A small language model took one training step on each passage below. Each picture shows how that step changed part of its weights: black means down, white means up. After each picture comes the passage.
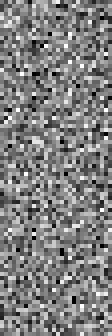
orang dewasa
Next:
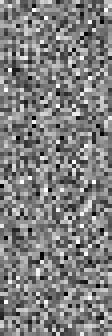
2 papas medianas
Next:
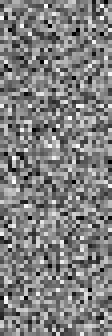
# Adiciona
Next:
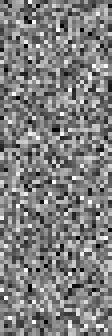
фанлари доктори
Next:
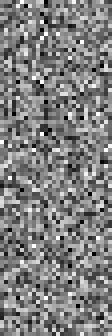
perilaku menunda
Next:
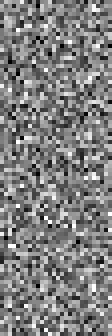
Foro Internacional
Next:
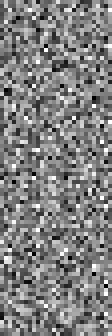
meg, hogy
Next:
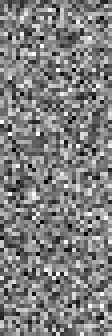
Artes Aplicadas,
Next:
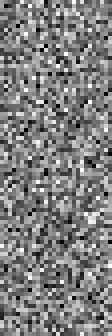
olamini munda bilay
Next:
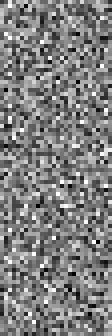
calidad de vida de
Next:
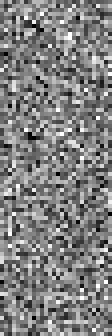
Umgang damit
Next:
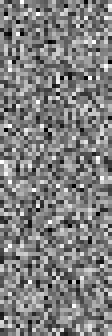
completed by a
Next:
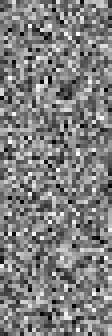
J, Ward C.
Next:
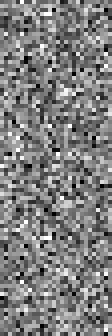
of p-hacking
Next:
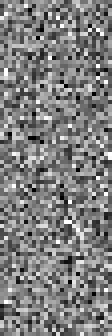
als Software
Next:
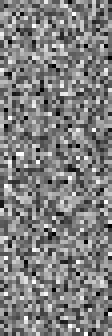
principal, o en que el
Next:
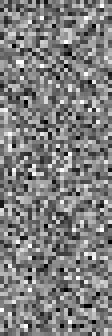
образом, и в
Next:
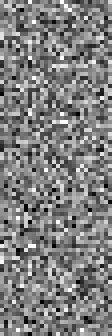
الموجودة في
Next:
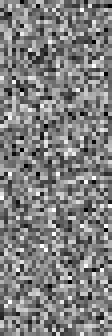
com cerca de 2 m
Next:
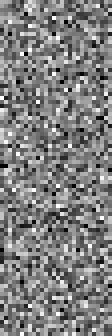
was carried out in
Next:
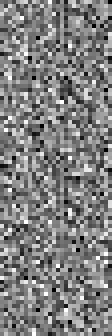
penală, nu va
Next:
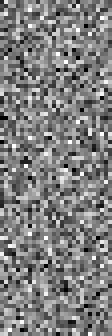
его мысли,
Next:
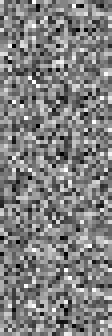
заклади вищої
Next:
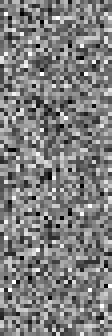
Etat des lieux de
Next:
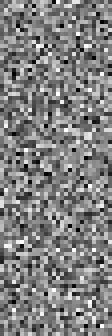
realizadas hasta el
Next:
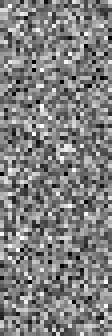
ahamiyat kasb
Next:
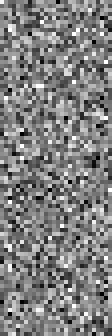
- ikkinchidan,
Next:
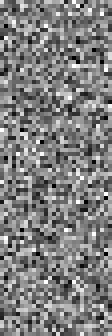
Siempre que sea
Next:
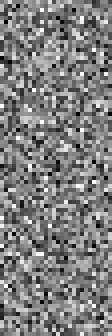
zarur bo'lgan
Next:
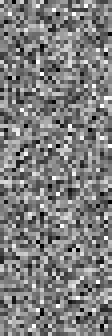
design and patients
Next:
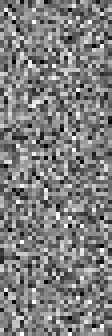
asrda 50 dan
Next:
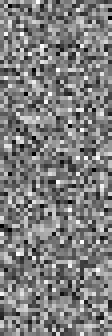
paydo bo'la
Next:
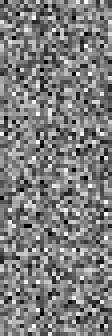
en desarrollar la
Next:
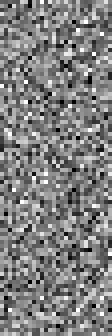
том числе и
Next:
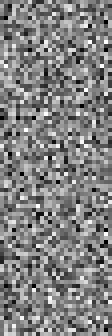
todo humano y que
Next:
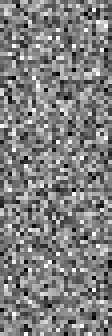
– красота,
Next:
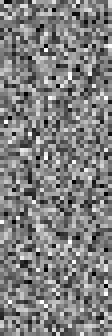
magik kulgi
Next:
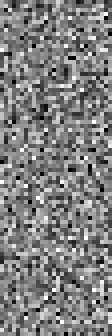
deve se prender
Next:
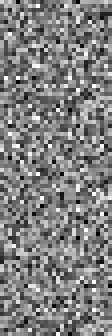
justiça. O
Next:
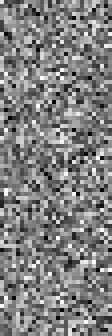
ao convívio da
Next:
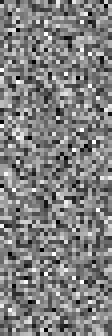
Flats Managed
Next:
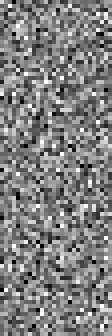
descrito: o
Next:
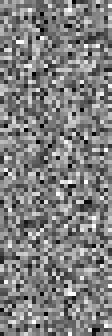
empresa de construção
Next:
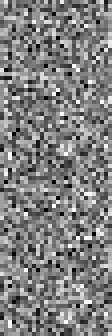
- маълумот
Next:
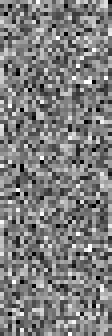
suların hesabına
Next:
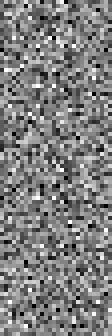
на шахтному
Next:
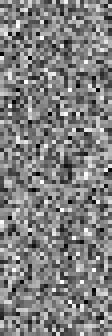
bu sözləri
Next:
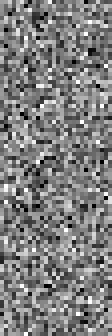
que el cacao por
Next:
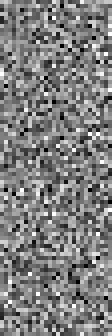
ratio prêt sur
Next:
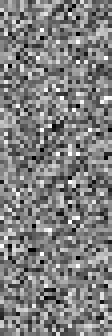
(In Russ.,
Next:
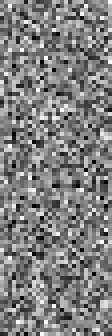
hoztak létre
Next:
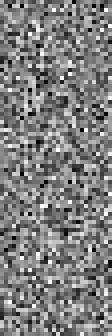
va hukumronligiga
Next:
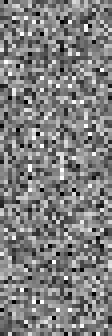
для виробника
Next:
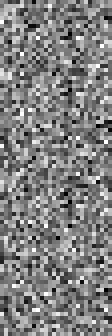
que o e-sport
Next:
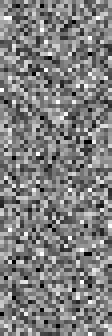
dan kehidupan
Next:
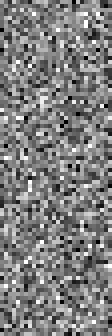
в учебном
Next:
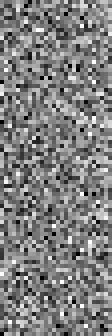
te doen? En zou
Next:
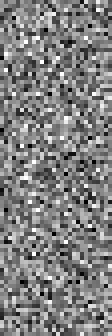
în pedagogie*.
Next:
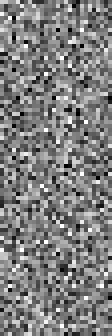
утверждения в
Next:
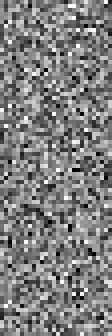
définie « comme
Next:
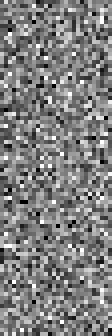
da kod djece
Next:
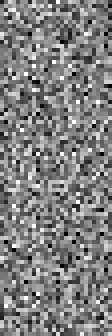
locie, leg.
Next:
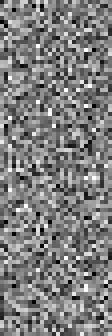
skor minimal
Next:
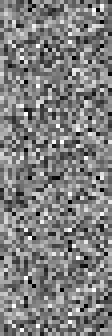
que acciones generan esta
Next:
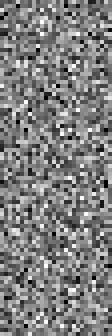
составляло 32
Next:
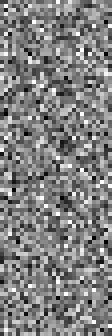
kiritiladi. Bu
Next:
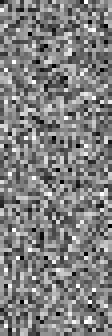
administrativo para que se
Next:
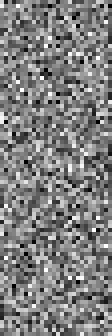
inqilobga olib
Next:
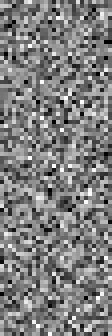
muddati, mineral
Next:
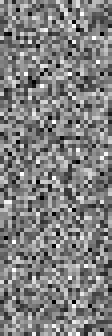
Ingiliz tilida
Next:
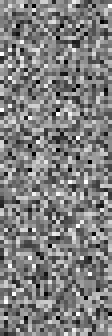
de problemas. O
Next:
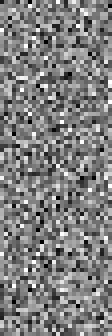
зла. Такі
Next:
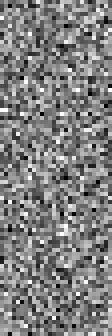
частях, со
